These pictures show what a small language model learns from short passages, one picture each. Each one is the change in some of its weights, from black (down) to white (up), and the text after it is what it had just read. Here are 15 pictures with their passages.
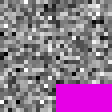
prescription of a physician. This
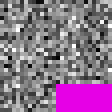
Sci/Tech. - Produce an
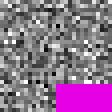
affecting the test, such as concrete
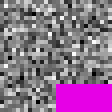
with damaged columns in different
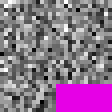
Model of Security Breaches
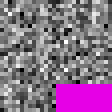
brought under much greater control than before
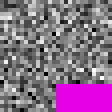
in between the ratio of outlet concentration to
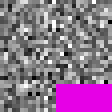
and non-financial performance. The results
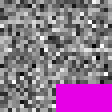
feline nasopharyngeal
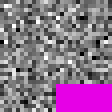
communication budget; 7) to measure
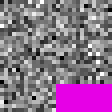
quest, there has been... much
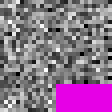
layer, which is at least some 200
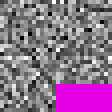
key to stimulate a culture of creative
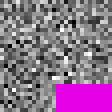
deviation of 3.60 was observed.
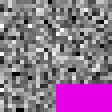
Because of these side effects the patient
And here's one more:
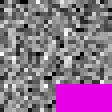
will register a list of actions that each
